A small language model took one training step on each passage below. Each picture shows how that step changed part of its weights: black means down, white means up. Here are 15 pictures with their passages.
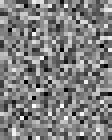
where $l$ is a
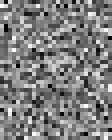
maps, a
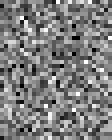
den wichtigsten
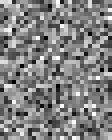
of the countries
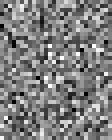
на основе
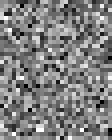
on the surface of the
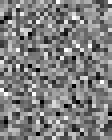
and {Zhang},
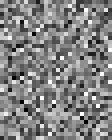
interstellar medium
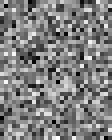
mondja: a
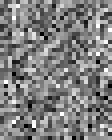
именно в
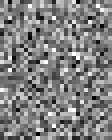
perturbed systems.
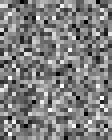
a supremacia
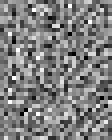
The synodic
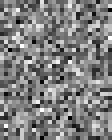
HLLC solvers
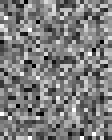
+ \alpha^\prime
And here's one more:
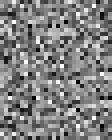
this is evident from
